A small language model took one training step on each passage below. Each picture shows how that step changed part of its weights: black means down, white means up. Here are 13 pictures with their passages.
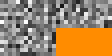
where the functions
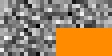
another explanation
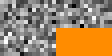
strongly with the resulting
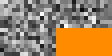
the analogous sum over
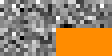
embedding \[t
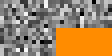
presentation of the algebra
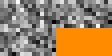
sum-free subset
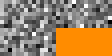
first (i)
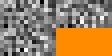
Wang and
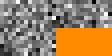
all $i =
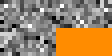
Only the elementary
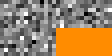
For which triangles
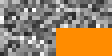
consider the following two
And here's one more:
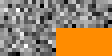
appendix, we
